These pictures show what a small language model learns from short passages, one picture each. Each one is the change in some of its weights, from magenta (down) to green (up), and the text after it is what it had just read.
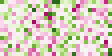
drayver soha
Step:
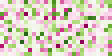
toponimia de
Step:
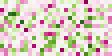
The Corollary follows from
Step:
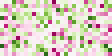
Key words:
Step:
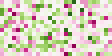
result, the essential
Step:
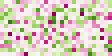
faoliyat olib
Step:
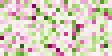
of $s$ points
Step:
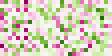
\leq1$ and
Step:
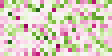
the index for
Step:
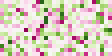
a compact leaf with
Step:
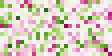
bu muammoni
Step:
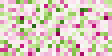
conjectures have been
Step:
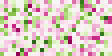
исследования были
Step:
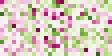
até o local de
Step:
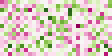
complexity of the
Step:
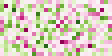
$n \times
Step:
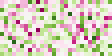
voice leading,
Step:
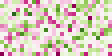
large, give an estimate
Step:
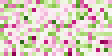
a) Al sí
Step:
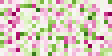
d, b e,
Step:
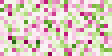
is ramified and
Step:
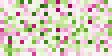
ga vanuit
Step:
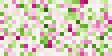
75$ and the
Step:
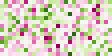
well predict the
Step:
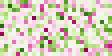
de unionistas
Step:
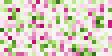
What would be
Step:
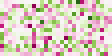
weight is set to
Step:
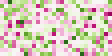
dado que nos
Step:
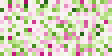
Bureau of
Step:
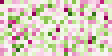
is at the order of
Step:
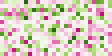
a pedagogia
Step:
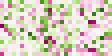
and optimization problem in
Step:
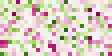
. En contraste,
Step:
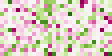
but such that there is
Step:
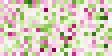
nonsingular (in
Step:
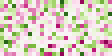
smoother model where
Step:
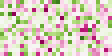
numerical test to simulate
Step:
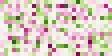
is an $\alpha$
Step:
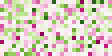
\varphi u =
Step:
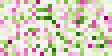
studying the total
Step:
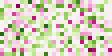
and weights, and
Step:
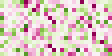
के समय
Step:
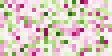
shows that it will not
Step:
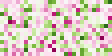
é que a mente
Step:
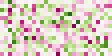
end of the proof follows
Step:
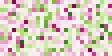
for helpful
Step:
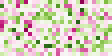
greater than the
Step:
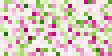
Professor Head of
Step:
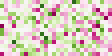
level yang lebih
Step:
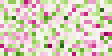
$\gamma$ with
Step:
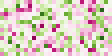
and whose second entry
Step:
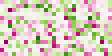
Works of
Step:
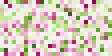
voice in expressive
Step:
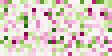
și o parte
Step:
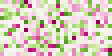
which heavily
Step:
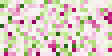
ilustra um
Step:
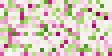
objective study of the
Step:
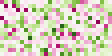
\N$ and a
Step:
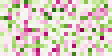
it seems natural
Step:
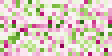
uma experiência para
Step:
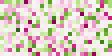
to build from
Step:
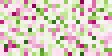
with $ g\in
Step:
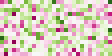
bici, en
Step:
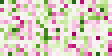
qui implique que
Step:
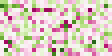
in „Das
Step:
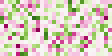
в целом.
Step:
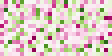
introduced in Section
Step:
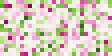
influence of the
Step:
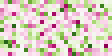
Emotionen zu
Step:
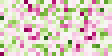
parabolic equations on
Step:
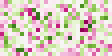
representations are isomorphic
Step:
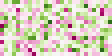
a Hopf algebra
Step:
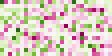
va tabiatni
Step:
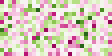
shoir emas
